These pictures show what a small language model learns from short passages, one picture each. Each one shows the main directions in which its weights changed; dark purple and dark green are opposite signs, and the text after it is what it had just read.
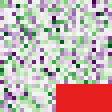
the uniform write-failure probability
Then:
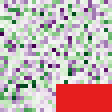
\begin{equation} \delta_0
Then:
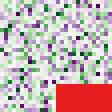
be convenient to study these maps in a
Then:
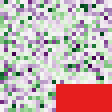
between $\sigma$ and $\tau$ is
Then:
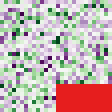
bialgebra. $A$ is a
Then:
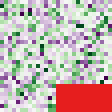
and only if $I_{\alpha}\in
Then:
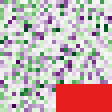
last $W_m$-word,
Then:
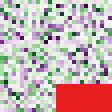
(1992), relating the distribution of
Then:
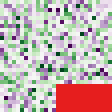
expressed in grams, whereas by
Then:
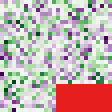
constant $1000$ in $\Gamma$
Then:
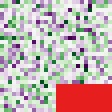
three dimensional case and higher order asymptotic
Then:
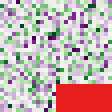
Lemma \ref{top}, we see that
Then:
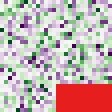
discretization in time, we need
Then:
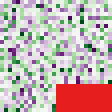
$V$-module from the data in
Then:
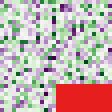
single vortex the Doppler
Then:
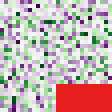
\end{theorem} \medskip \noindent
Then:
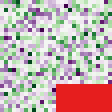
dynamics is growing with massive potential
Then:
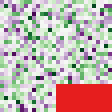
itself an undercrossing in the
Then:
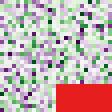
role in the minimal standard supersymmetric
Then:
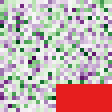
is a bi-$g$-frame.
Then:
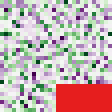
and generous support during the course
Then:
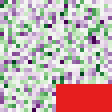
in leading order perturbation theory by a simple
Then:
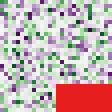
in sections 8.6 and 8.7
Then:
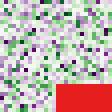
Yampolskiy reviews
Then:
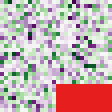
the real data correspond to four important
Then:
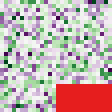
least one further rational point on the curve
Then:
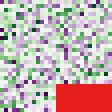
it with our understanding of how noise effects
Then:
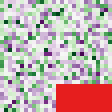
differences in the descent sets of
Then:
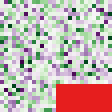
particles (labeled by 1 and
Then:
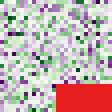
a \emph{normal} eigenvalue also
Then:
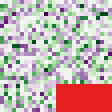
{\bf Remark 2.4:} Proposition
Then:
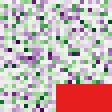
some $p \ge N$ such that
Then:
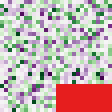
the applied field, which can be written as
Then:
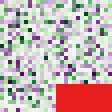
and one extra byte. For
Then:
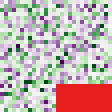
with square-integrable second
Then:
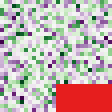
model, other models e.g.
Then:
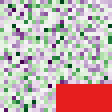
model predictions differ from the simulation data
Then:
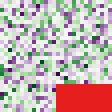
$$ This together with (4.1)
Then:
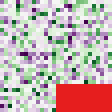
Science \textbf{283}
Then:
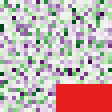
reached at given values of
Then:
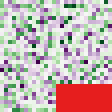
the effective temperature in the transverse directions
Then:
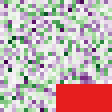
data of the $W_0$,
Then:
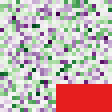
only sketched. First note that
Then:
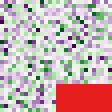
two-dimensional projection to the root lattice of
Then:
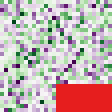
formation. Under identical initial
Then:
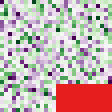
be expressed as \begin{equation}
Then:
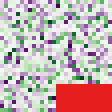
\end{equation} Because of
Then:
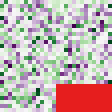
behavior of $\ap$ at small
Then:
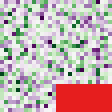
indicate the extent to which DM
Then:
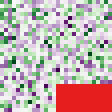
that the continuations of the functions contained
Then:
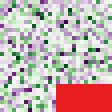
anuales según la
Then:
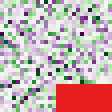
the experiment in figure 3 are presented,
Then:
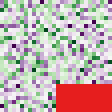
there exists two distinct {\em wells},
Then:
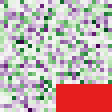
it seems. However, it should
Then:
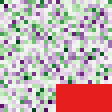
is acknowledged. Figure
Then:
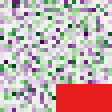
tuning the correlation length of quantum
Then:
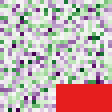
as degree of freedom. The
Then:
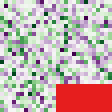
\forall i,\quad a.s.
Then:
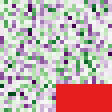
first-order mass transfer rate.
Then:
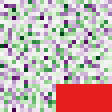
experiment (present work), or be determined
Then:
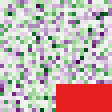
S. Pezzagna,
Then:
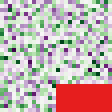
the same side of the spacer in
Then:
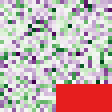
also for other values of $\mathop
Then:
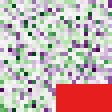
Corollary \ref{subgraphs containing
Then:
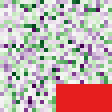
(in the lower panel) the
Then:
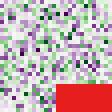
describes the order of magnitude for the
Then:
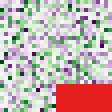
a largest independent set of
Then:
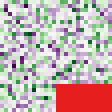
to be included into the problem and
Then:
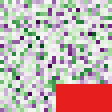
in such regions.\\ The model Hamiltonian defined
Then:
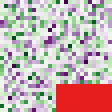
core $A_k$.\\ period
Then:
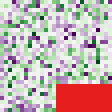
which guarantees numerical stability
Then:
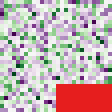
perform the Poisson resummation
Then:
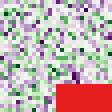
is in this case~$2\pi$.
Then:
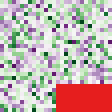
working as an intern at IIT
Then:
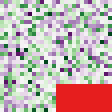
Bourdin, G.
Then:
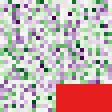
GeV} \authors{
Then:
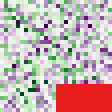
\qq\all q\in
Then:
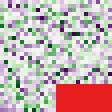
to the observer can be obtained by
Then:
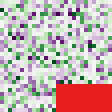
model produced 40 incorrect or
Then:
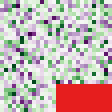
of 3d user interfaces for
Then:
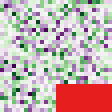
a real analytic isomorphism between certain Hilbert space
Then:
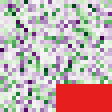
magnetic stiffness velocity ($A =
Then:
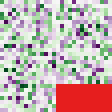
The $p_0(u)$ function
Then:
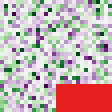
in which S-stars were
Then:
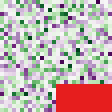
is possible to obtain local estimates in time
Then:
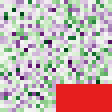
$u\ne v$. We are
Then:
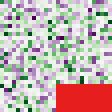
\hline \end{tabular*}
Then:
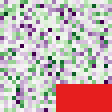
we should recall that the inductive
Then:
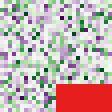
{Rare Transition Events
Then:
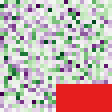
$e$ is a section of
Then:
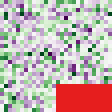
and $g|_x$ denotes the section
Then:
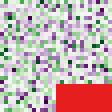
\cdot \nabla_{\chi}
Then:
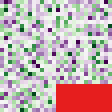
easily find that the HS model reduces
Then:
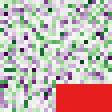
are incorporated in a fourth
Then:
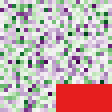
4: Plates of the 30
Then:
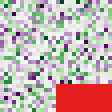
thermal histories and over random velocity
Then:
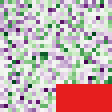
of $A$ to prove this result.
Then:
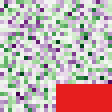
Lagrange's identity again, which we will
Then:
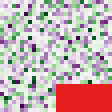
have more inactive bars because they
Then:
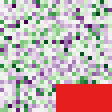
combinatorics of the second family of coefficients
